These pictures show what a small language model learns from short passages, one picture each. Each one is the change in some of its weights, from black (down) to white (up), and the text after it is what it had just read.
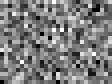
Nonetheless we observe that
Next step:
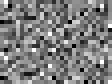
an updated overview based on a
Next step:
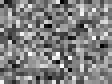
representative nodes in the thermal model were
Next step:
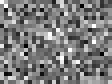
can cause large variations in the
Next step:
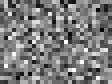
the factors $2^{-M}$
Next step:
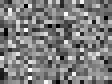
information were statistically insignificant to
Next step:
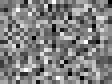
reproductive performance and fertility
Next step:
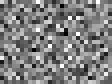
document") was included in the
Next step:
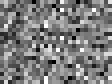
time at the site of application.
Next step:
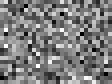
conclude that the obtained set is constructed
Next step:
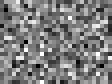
impression / external impression where
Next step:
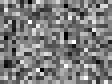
top-k parameter for each setting
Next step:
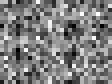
or instructional materials that offer students
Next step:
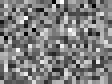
by the cross-sectional
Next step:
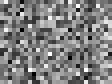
demonstrated a global shift toward virtual learning
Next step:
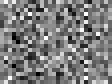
explored to further improve the resolution of
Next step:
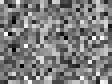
class family with “committed
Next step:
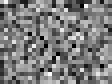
Research model and hypotheses
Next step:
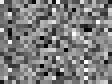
of interest No conflict of interest to
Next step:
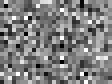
is then presented in the form of
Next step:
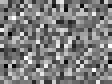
study on pedagogical implications. The
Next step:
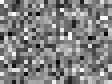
overcut, form, and orientation
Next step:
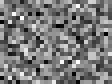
Lackner Study Staff:
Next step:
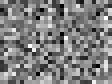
while improving user engagement and conversion
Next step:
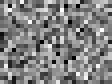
and on-the-job
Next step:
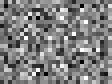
scope of the work presented in this
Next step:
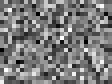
green one represents the difference of the
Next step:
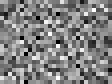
between codes we employed semantic network
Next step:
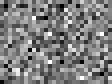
quantity of reporting of health delivery
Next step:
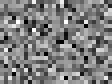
paths over ~190
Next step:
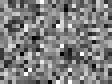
have a strong correlation with math
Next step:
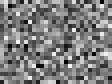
more effective EWS for
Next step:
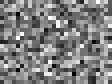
Chennupati Indo
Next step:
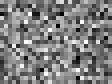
condition is restrictive and we cannot
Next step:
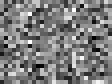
were reported to have conflicting results
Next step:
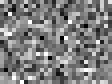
the dispersion relation can be used to
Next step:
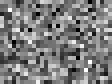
suppressed so we are safely
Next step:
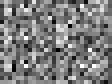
15 projects and summarise the sample
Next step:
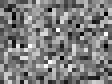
of Tolerance and the
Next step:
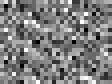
For example, we know that the
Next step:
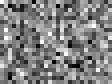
neutrinos (and, more general,
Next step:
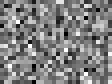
to be quite relevant, in
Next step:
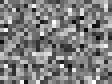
as part of the Hardcore
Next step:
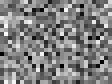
triplet correlations in a nearby
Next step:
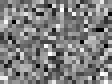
magnetic interactions and easy-plane
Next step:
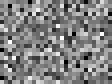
based on the degree-2
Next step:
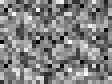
that case, we can buy
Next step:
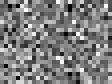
middle income countries, the limited healthcare
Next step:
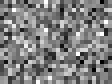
but energy equipartition has
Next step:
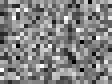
building. The thermal resistance of most
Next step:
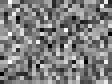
authors. The European Commission is
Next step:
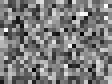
are encouraged that with careful design
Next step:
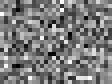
On the other hand, 100%
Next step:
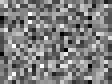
assumed to be a broken power
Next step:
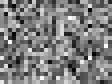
the molecular level is multiply
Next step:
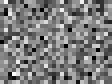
rule can be combined into a four
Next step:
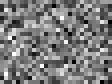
the age consisting of 1 and
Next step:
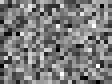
m (site 1) and 10
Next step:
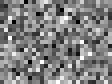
respectively, and ⌘ represents
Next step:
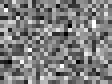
period, (days)
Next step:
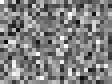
turn, is responsible for associating
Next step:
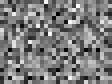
Not identified N ₂ O is a
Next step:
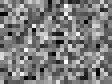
Rev. E}, volume =
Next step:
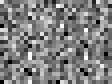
used well or tube well water
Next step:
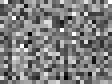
themselves as a set of international rules
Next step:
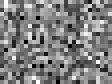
more than one thousand
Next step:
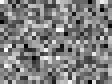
5.0$ to study the
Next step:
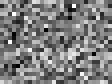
the stochastic model using $\td
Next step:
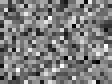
interaction between the vertical and the horizontal
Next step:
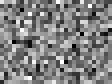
has many advantages, it still faces
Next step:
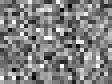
cause harm to their body system,
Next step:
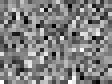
this area. Of the 93
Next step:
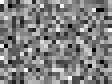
exile, Cuneiform,
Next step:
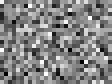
toxic compounds used chemical and
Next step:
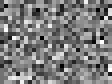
rule of law, but by the
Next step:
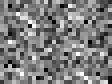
a two-dimensional space using the
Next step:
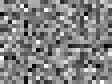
Two models were used: mixed linear
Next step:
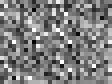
in the trivial,
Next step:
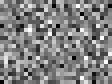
significant implications for various stakeholders in
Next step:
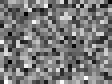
has a lower entropy than the uniform
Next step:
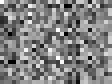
from control, to evidence, to
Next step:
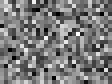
first perform a conformal inversion such
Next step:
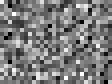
be found in milk,
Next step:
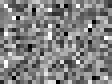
two capacitors in series and
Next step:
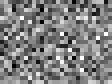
In this case, the light
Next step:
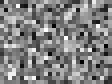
results were computed as shown below.
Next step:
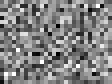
studied nearby spiral galaxies
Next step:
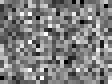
strategy and develop creative methods to
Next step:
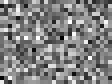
ministry's analysis is based upon
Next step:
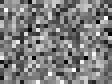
(1D) NH lattice
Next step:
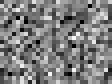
Research Paper Formulation And
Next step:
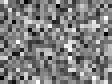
(CSI), which is difficult
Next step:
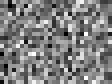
electrons that were produced in the
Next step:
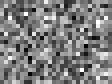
scenes. The ability to
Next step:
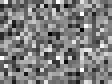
age, less experience, and
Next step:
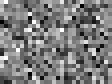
have also proposed a set of reliable
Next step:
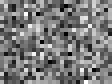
Der Graaf,
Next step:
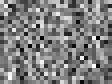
will not phase separate. For zero
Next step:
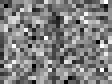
assumed to be independent of temperature and
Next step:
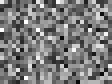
of individual generation) or use one
